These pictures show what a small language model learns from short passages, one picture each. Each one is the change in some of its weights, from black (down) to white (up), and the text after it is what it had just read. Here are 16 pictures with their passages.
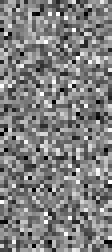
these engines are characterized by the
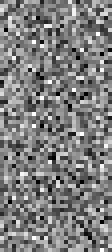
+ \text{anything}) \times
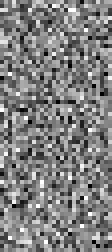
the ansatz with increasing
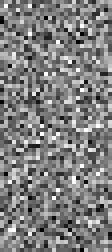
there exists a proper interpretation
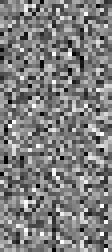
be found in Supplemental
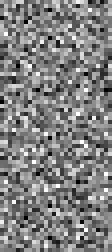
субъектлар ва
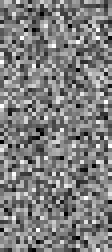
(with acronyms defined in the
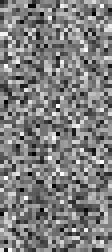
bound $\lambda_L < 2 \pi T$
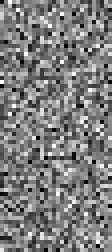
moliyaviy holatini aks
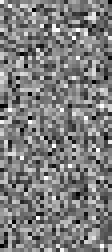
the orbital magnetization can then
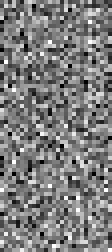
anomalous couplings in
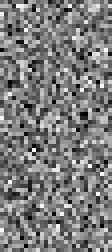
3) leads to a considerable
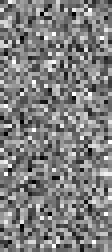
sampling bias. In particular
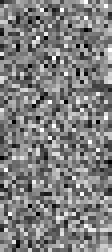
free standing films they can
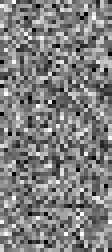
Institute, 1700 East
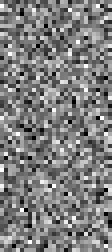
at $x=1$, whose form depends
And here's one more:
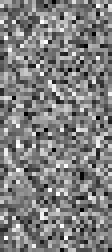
definiu o pólo de maior
